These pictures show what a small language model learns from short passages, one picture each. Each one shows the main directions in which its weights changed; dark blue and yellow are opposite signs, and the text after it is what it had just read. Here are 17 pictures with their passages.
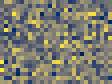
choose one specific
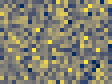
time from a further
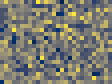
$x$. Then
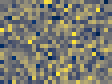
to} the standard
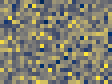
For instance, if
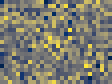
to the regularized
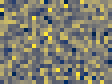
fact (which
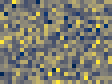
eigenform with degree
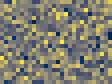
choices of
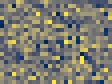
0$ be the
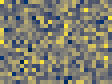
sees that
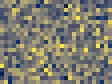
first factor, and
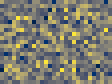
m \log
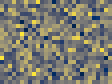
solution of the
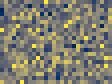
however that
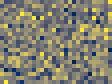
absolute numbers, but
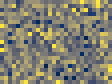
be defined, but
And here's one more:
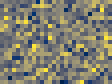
average nonlocal
